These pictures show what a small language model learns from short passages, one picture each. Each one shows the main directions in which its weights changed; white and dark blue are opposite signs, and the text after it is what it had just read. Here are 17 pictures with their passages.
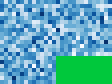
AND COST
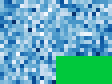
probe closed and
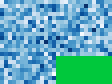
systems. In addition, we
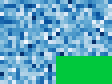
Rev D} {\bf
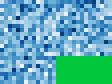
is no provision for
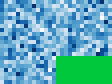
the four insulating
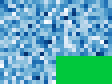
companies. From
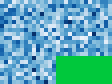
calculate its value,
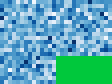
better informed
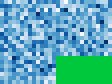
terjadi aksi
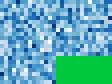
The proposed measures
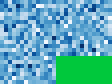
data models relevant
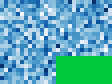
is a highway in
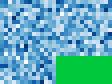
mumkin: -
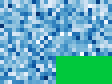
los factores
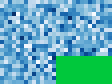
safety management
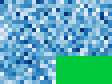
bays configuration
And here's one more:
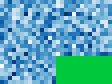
cuenta ante
